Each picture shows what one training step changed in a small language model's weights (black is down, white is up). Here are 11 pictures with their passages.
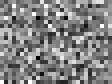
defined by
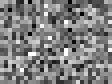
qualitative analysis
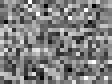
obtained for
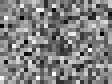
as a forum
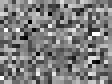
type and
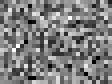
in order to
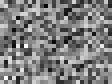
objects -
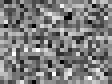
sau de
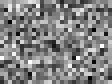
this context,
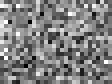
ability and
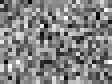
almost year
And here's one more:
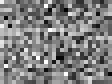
been built
